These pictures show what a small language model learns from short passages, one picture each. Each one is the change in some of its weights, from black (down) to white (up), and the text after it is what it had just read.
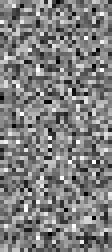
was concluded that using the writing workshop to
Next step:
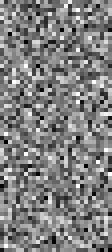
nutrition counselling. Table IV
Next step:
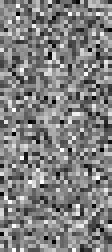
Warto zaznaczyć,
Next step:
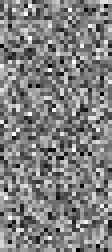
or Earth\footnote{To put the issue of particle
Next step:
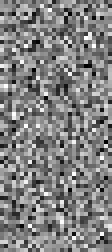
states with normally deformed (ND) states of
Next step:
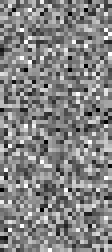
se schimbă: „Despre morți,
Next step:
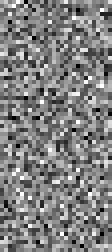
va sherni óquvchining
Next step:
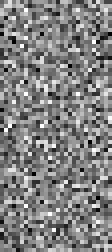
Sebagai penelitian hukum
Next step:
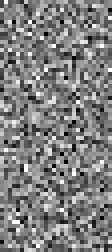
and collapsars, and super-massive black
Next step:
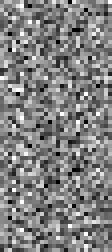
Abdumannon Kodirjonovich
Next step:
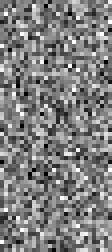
where $\mathbb{E}[ \cdot \mid \cdot
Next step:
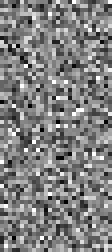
Upon treatment with ammonia, it liberated
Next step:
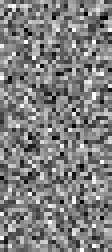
decomposed by ammonia. Cu
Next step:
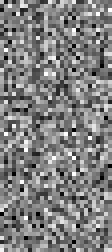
The inclusion of a negative cosmological constant considerably
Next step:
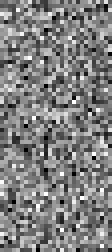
the presence or absence of infected people in the
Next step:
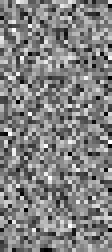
0 (Fig.4(c)), like the left
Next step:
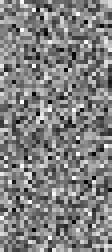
experimental y computacional para analizar propiedades de
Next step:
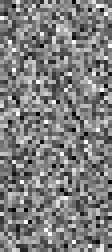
in this journal is cited, in accordance with
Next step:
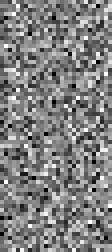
Le médecin dans ces conditions n'est
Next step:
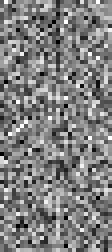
prosesi yaşayan, XX
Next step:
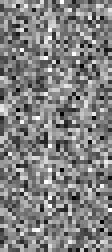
та наукових проєктів, що
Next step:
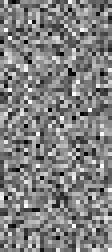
good candidate to be chosen as the energy-momentum
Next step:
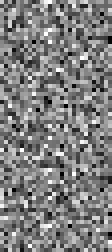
image. We used three different models: an
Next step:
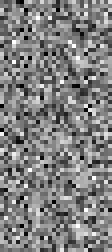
Дон ҳосил,ц.га Уруғ
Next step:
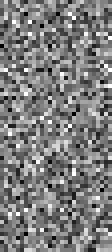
and T.~Hong, ``Marked
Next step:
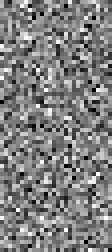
profitable firms indeed seem better positioned
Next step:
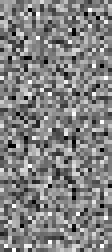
technological and biomedical contexts.
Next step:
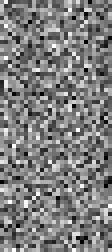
ámbito económico es de los
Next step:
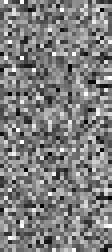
B,C E D DEFEITO DO
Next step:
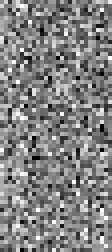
%%OTHER POSSIBLE
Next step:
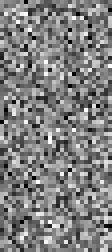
representa un factor protector (Marques et
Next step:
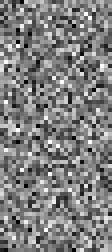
en tres principios: la formación integral, el
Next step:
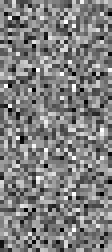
modelled by filtering, then gammatone
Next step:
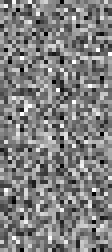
field in which the flare erupts, whereas there
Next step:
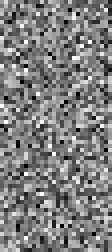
– biridan ajratmasdan, qavmi
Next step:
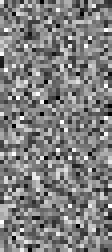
\rangle \theta / \theta_G; \\
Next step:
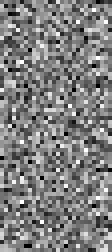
with COPD Sleep variables Mean
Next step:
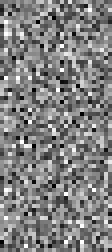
wavelengths) to obtain an orthogonal set of
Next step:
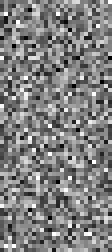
function $B(\bm \Gamma)$ that is
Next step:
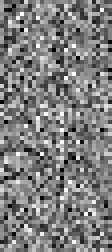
نکرد. بین نقطه
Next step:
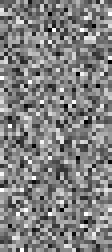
quark densities are discussed in Section~3. In
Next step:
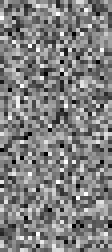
Our results favor an interpretation in which a large fraction of
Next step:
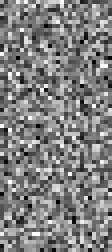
Gender, the logic behind it is that
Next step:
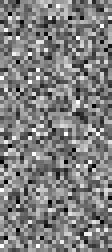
систолического, так и диастолического
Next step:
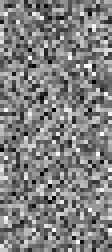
robustness (see Figure 1). Closer inspection
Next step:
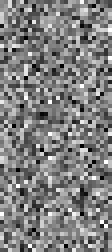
V., Geers, M., 2013. Transient
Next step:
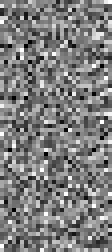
**F**unding acquisition CONFLICT
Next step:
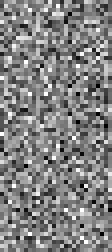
umumjahon deklaratsiyasi.
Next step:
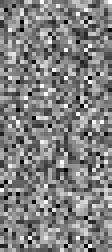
мирному договору. З
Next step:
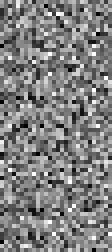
unique resources and capabilities that these firms possess
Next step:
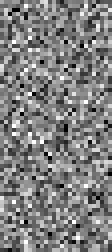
Tadqiqotchilar bu holatni ijtimoiy
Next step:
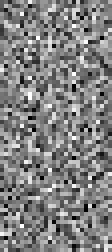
regionale. esemplificativo, le
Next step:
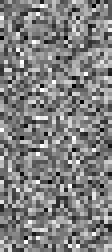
A *Corvin*, *Berlin*,
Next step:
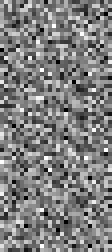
цель - **эффективное общение**
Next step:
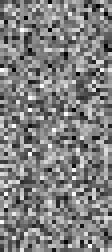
– A contratação de trabalhadores por empresa
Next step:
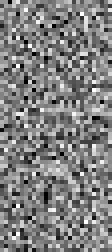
the ascending auditory pathways in the
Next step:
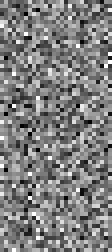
(Yes Experience with Metaverse – No
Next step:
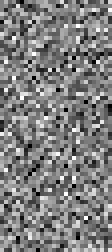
o'rganilgan. H. Boltaboyev
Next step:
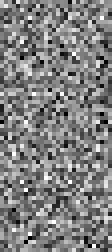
Existe un segundo mapa de femicidios
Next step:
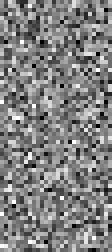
madaniylashuvi miloddan avvalgi
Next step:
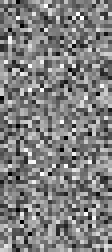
e as pesquisas que desenvolvem,
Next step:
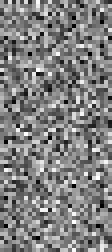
photocatalytic ability on the degradation of
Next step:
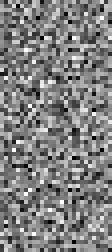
volcanic rocks. The results indicate that the
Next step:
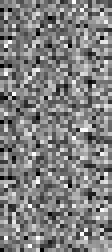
OF A PENSION FUND WITH
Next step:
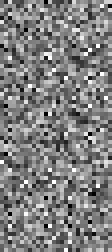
Ергашев Достонбек
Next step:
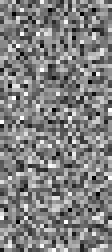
hospitals serving Hazara population, local
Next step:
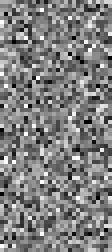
Republic of Uzbekistan. [Elektron
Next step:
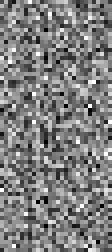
диалектные маркеры,
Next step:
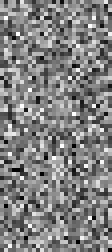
(n) is zero for this reaction. The
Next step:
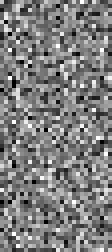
us how to find the most general solutions to the master
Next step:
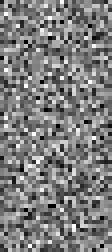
and reusing the pre-existing software.
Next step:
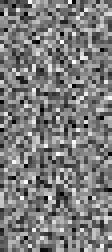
control framework, we define the kinetic energy of the
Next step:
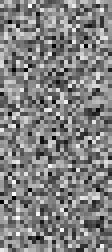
can feel pleased enough to revisit since
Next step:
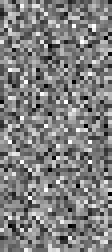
(корелює з визначенням у
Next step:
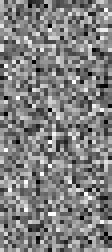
la existencia de una presunción legal
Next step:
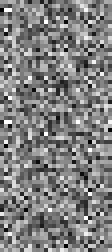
влияние на него различного
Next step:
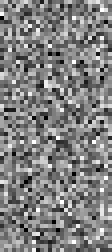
flare from a source consistent with Cyg
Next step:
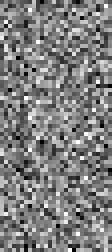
Taberi-Douraki M. Mathematical
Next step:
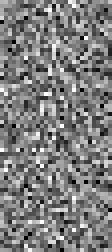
systems from each architectural phase, selected for individual discussion in
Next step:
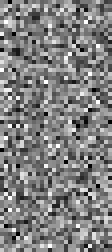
дозвільних процедур у сфері
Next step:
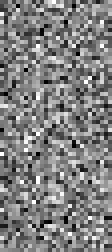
and minimize the negative impact on the environment in the
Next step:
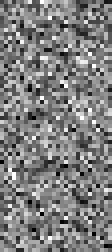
обществах. Это,
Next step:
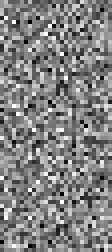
we construct a large-scale benchmark from real-world
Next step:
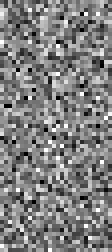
to their original format after activation. However, there are
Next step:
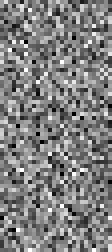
0.001$), and less time for insertion was
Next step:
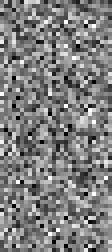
бир-биридан ажралган
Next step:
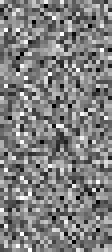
provides a foundation of references and studies which will help
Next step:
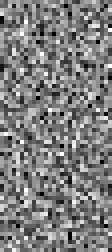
examined, which uses 100 GWh of electricity to produce
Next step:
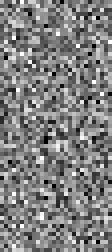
equals the dimensionality of z_p and
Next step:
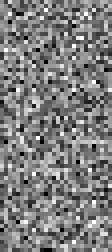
the bare and the fully encapsulated
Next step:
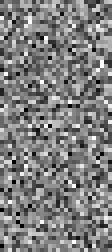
hydrochaeris*, popularmente conhecida
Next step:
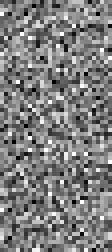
by their model. However, due to continuous energy injection into
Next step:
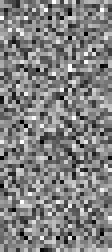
aligned with family support principles and the child and parent
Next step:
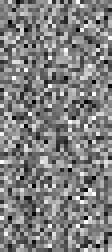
ravishda tuzata olishiga asoslanuvchi
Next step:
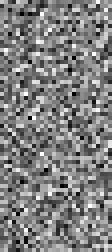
et exhortait les gouvernements à
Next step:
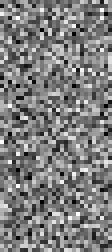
more robust against saturation, because it is not affected by
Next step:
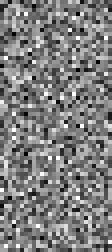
tog'li qishloqlarda kuyov
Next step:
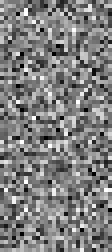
here, due to the negligible lattice deformations
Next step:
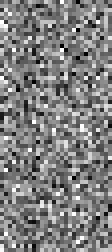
bilan ma'lum darajada bog'langan hamda
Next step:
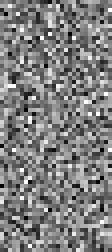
late daughter. Through the billboards
